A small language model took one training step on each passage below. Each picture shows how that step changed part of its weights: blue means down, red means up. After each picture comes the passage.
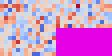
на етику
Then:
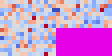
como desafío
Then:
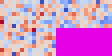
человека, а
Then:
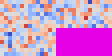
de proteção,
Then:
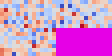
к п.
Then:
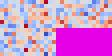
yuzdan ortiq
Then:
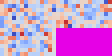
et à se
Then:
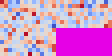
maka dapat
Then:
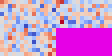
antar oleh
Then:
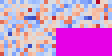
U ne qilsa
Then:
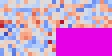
tizimidagi har bir
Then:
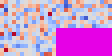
koni temir
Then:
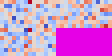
ЩФ –
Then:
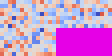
розум ... то
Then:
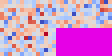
do Norte,
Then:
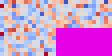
sains dan
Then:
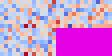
мають як
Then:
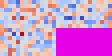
a mácula
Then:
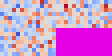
quality of language and
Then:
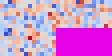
caso se deve
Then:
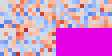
yosh, yurak
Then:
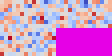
quickly and
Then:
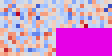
pelaku usaha
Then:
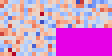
caso, las
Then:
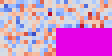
semantik jihatdan
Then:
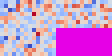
Amerika va
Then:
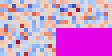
se comunican con
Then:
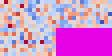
el cumplimiento de
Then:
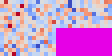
el que el
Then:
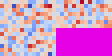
This method are
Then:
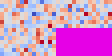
которое является
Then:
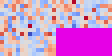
seperti tidak
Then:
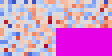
ushbu birliklarni faol
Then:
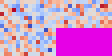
anual de
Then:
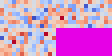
cours des
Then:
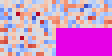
talab qiladi.
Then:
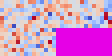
такое определение
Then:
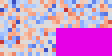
normativa que se
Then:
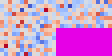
formação de sujeitos
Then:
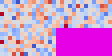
o patológico
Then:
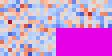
la trata de
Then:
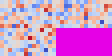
соціальний склад
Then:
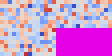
do ponto de
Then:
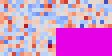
de innovaciones.
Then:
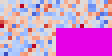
загальної та
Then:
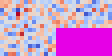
específicamente con el
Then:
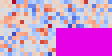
să mediteze
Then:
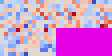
Por meio do trabalho
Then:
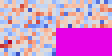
стандартная и
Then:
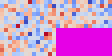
avoir obtenu
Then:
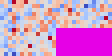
interaktiv və
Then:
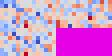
к ним для
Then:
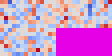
à disposition des
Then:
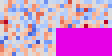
va kelajagi
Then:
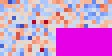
de marché
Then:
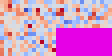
product development.
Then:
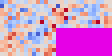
Les premières
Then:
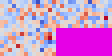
e vulnerabilidade
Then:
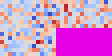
governance face
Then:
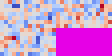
tipos de
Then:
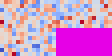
momento validan el
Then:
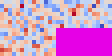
горных пород
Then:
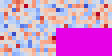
istekler ve
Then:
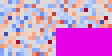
qabilalar umumiy
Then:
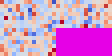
baik pada
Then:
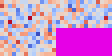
sureste de la
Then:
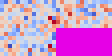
artículo de las
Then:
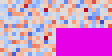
haveria meios
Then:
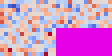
3. HASIL
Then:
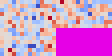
desarrollo local en los
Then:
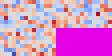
poema de
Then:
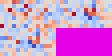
anos antes em
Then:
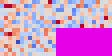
universal bufer
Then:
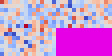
él (y que
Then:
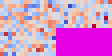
rivojlantirishning muhim
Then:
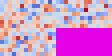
вплив міжнародних
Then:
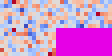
w mowie
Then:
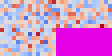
participação da
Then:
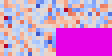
presencia de
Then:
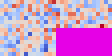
participação do
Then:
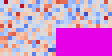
os desafios
